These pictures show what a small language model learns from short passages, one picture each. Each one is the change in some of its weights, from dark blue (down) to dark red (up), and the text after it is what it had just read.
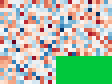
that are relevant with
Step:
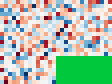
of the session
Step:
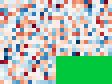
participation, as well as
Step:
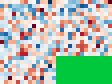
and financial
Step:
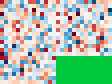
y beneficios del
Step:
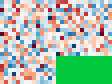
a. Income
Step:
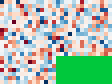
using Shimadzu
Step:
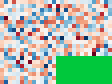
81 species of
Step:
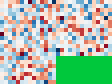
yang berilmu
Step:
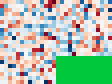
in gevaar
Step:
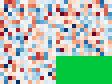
відокремити у
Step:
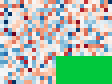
paper compares
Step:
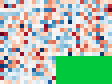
types in the
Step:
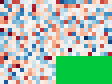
другими), а
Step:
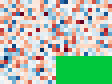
produced by the heating
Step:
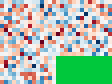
et Sociales
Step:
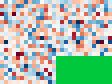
to the color of
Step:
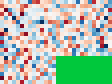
value of the product and
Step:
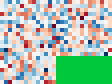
countries such as the
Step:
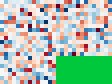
fill directions the
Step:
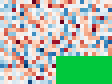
some posts (or
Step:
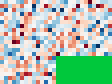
time, they are subject
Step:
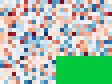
the study. III.
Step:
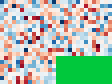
observed in figure
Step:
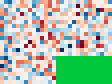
affect on the
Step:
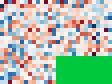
quanto effetto di
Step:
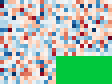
or expect to
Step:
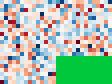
і цивільної
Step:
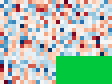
order to gain a
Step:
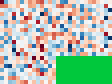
was also identified in
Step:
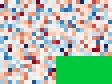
include folk
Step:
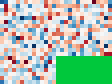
productivity cannot
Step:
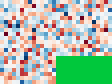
- Each patient
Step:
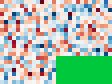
contained within this
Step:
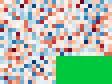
carbono y de
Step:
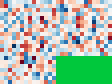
and barriers to
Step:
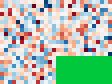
service - AR
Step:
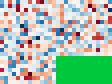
degan hayol
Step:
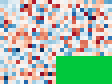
grammar have not
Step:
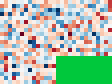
QC Quantum
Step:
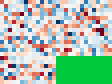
cu niveluri
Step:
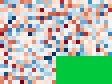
tenha consciência
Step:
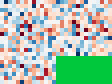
the thoughts of
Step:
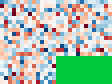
birds share one
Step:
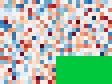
set of features and
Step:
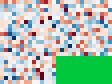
the ejector in different
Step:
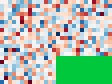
remain a major
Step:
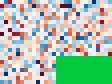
Python, we
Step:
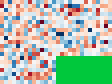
de pagamentos dos
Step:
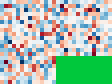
В розрізі
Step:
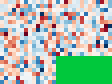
evidence. This
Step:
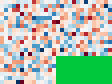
the information provided, the
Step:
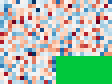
real power
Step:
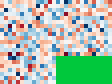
хабар бир
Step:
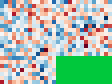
– қуёш
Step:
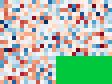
medium level of
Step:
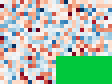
que fluem da
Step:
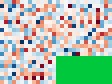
Agraval, M
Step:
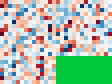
ingreso y de
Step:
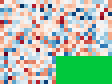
low-ranked in
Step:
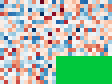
la población
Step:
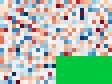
asosiy mezon
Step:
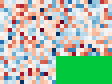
the second-level
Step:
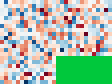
At the same
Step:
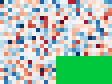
for girls to
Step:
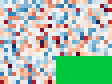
in a spontaneous
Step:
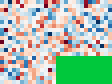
de su tecnología
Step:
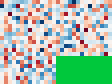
no processo, mas
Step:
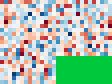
They represent a chain
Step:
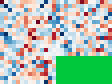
literatura foi
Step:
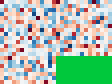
continua sendo
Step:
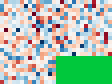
станів тіла
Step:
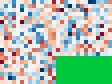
de Chota –
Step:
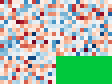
to large water
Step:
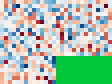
Open Science
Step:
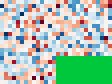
Unda xalq
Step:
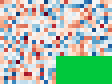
reduced to a sub
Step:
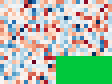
la comunicación.
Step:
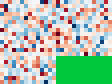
minutdan so'ng
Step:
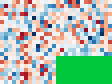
and lime needs.
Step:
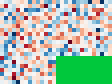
transportome genes
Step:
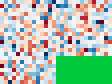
of developing a new
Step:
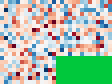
tumours it was
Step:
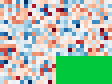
todo percurso
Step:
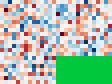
and mortality
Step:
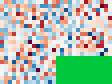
life of human
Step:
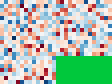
analytical determination of
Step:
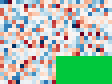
expected, at such
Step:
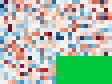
gap (insertion
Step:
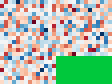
by Shahana et
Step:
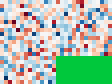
qualifications- had
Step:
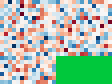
va zamonaviy
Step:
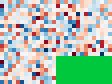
of Assam,
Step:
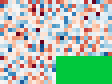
mencionado no item
